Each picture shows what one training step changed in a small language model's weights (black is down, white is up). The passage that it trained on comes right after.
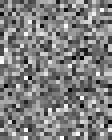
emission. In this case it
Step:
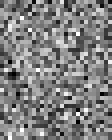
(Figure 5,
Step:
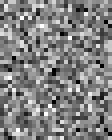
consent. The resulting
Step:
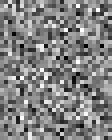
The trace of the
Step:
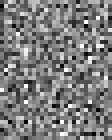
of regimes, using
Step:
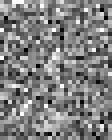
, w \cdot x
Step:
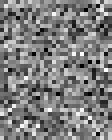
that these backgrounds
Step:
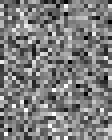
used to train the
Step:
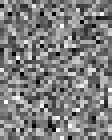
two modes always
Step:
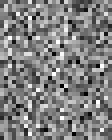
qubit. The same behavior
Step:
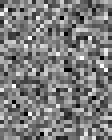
state, assuming the
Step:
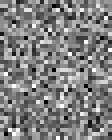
colliding clusters
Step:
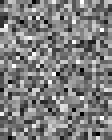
powerful user
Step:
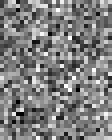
becomes much larger
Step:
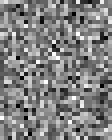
airmass. The
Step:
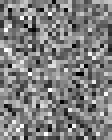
order to keep the
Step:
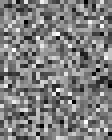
the braid enter
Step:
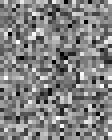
We see that the differences
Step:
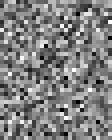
can be projected out
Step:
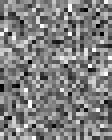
their surfaces.
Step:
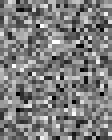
have taken the large
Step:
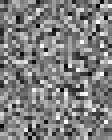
experiments} As we have
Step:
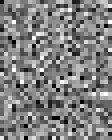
well as each pair by the
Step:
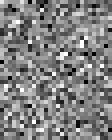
Feher, et
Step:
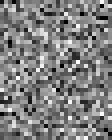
and higher curvature terms
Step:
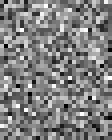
while the remaining terms
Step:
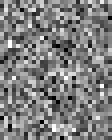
Hirai and
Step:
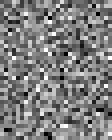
using more than the first two
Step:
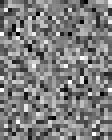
regions determined by the
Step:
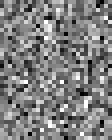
y_j$. In our
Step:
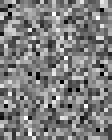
delay line. The
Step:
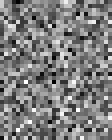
liquid as well as
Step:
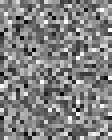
problems spotted during
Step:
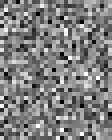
effects of the magnetic
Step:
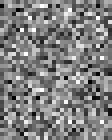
leads to a generalized
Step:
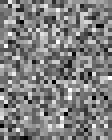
were asked to
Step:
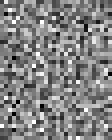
Considering its
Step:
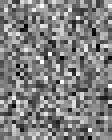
new quantum number $\zeta$
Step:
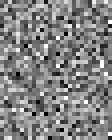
dynamics of the resulting
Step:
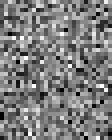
the polarized case.
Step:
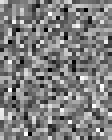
spin. So we need
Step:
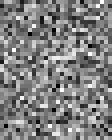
mismatch between
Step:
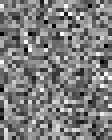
redshift. }
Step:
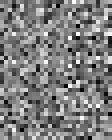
values of $n$
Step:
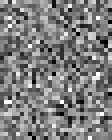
$J$ (with its
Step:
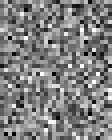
consider a purely
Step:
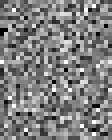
ion states extends the
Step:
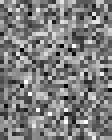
geometries, we
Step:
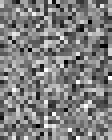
Antennas &
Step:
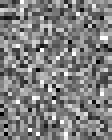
under the MPEG
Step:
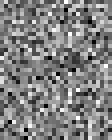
too weak. In
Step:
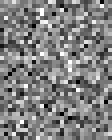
from ``blue to
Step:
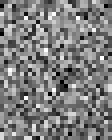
night and finding their
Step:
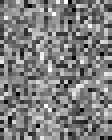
of these stars are
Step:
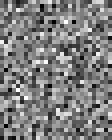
amplifiers, a
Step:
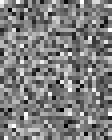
is calculated accurately
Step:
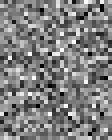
1b show the five
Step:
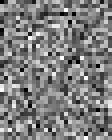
motion space. The more
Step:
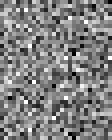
gradients across the
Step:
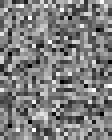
density across the phase transition and
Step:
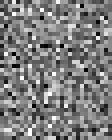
completely wrong
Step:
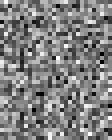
of EELS
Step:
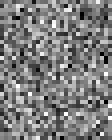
of bosonic
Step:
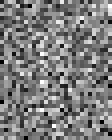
channel is of no
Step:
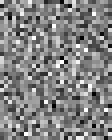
By following the same
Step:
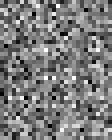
& NEAT &
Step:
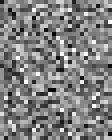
well by the use of
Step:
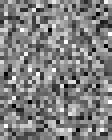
the literature of
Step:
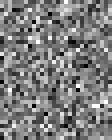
twisted mass term
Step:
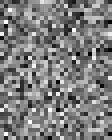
cowordisms are
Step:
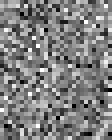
Technology }
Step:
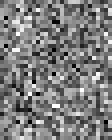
$ \langle f \rangle
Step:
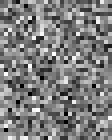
NOR gates.
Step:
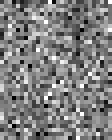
does not explicitly
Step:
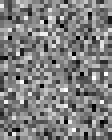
spectrum at late time
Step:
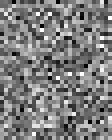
of Chicago,
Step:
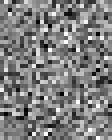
the bulge mass,
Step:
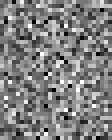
have the same dynamical
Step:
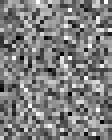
with the data.\\
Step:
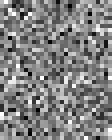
glasses. ---
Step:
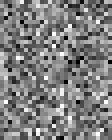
how we look upon
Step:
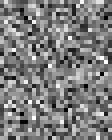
peak normalized to the
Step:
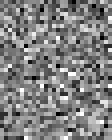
However there are no corrections
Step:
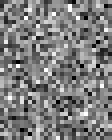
the line of sight and
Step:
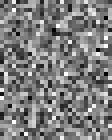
reheat cold gas
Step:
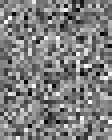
Compact objects
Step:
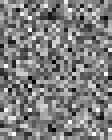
score vs. probability
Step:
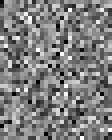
way to solve these
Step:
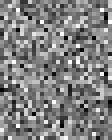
classes. The model is
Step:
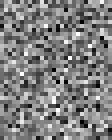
profile of the vertically
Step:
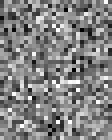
as neighbours
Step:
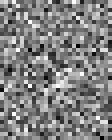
malicious and
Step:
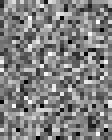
hand, it is also
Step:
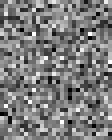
the nulls to the
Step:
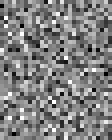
not expected to display
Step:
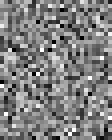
figure shows the calculated
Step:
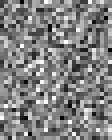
system. A recent
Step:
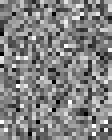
relation. ##
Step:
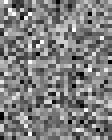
glass theory. It
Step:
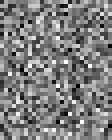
Hamiltonian of this
